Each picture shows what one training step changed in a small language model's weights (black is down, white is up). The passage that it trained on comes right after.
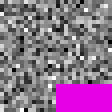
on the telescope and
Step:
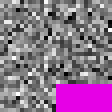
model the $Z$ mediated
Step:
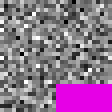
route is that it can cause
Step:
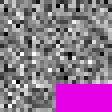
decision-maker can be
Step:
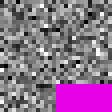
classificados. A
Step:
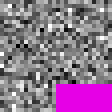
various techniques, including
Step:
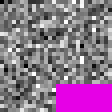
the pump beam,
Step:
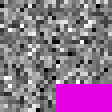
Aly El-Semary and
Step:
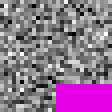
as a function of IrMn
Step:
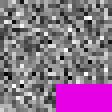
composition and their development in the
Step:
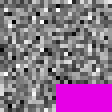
tools embodying the
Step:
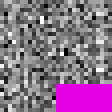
from the fact that the metal
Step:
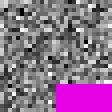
recorded, transcribed, and
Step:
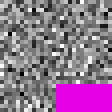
cooler component in this case has
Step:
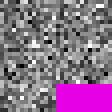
content company, such as
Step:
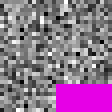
a group of several other
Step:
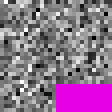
for present society in which
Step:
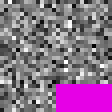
2.5 m x 5 m with a
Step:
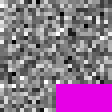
Neutral 12
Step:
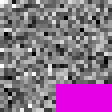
parameter is critical for
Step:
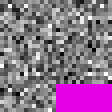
bay of Ilha
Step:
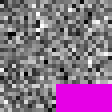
on decreasing memory requirements
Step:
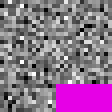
tizimini xalqaro
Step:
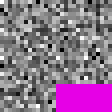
щоб вибороти
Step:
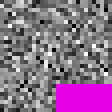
supplements her teaching
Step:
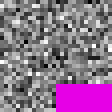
clump widening might
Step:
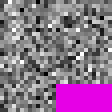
of diverse text data,
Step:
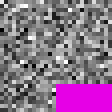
13 Muscle pull 4
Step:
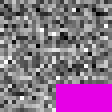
the Fe-core is $\sim
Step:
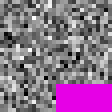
the 1960s is highlighted
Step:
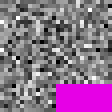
va "it" leksemasi
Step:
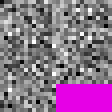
A.1: Linear
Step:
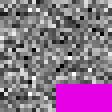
this difference is not considered
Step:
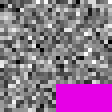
dramatically with
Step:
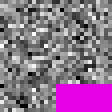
Source: Own
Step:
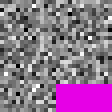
onı jetilistiriw
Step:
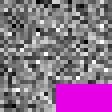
because they did not take
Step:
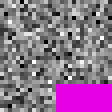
Over the last couple of
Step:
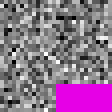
C, Janzen DH,
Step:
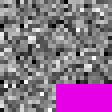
Калим сўзлар:
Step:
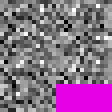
VETE OR DENT
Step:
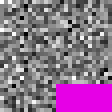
a means for studying the most
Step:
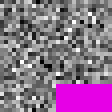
interest degree will be presented
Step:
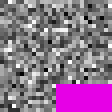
components of B and early A
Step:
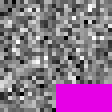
100 \end{itemize}
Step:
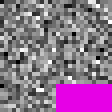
o *Orkut* em
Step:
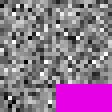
ta'limni davom
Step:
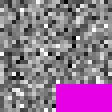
kasalliklari yuzaga
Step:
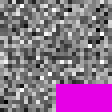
scalar part of the fermion
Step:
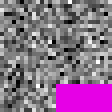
trying to clarify the
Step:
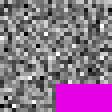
color scattered with small black
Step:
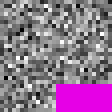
be a woman of performs
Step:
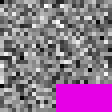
gravitomagnetic terms
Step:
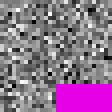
transition is at finite temperature.
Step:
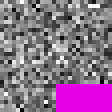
acerquen a él.
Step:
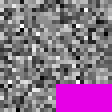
elements in certain
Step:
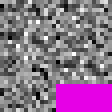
рубаб по
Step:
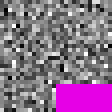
dynamic programming.
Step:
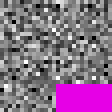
EM emission: identifying
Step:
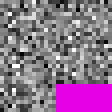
study conducted in Pakistan
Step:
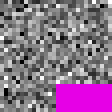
is willing to spend) and the
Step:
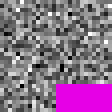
of trace elements in
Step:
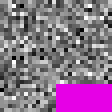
display a fairly good
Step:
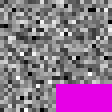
unknown functions $\delta
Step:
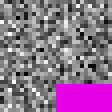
in the gallbladder. The
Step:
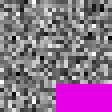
including the vertex correction
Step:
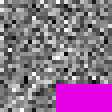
separately in our analysis. We
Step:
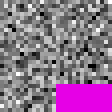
in a single attempt.}
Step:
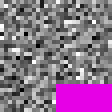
8000. This resulted in
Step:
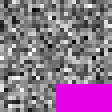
This would obviously have an
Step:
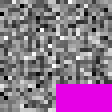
-- -- Проблема
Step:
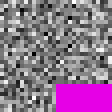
relax naturally,
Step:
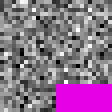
esta realidad se articula
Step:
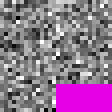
polymers analyzed.
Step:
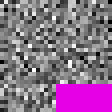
field, in the form of information about the
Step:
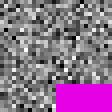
himoya qiladi.
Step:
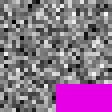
childism. Initially, the
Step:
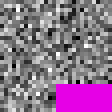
activity of a certain
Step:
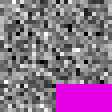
| Off-site Dinner
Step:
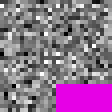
vom Ich zum Du
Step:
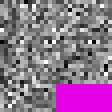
can be decomposed as follows
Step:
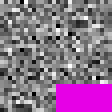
(see Figure 1).
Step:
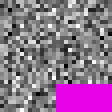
indicates the words in
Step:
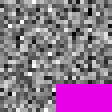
que comprenda el poder
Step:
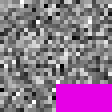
and sufficiently large $n$.
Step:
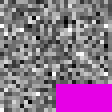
determined by \lppu.
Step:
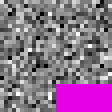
quantum phase transition in an
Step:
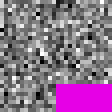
in Nasarawa State,
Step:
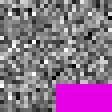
models that can be used or adapted
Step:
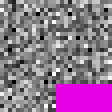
heeft. Deze
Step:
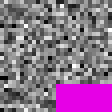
first one is the threshold
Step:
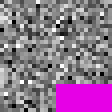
група людей,
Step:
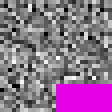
This is a serious redistribution
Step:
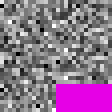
processing and visualization from the very
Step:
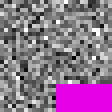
their \pt, $\eta$, and
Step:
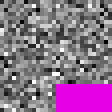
D-wave isospin
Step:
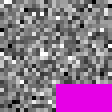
basis of the data we can state
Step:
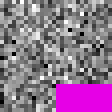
where the type of plume
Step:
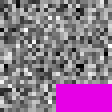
and 0.03, respectively. As
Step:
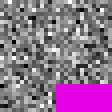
type II perforated
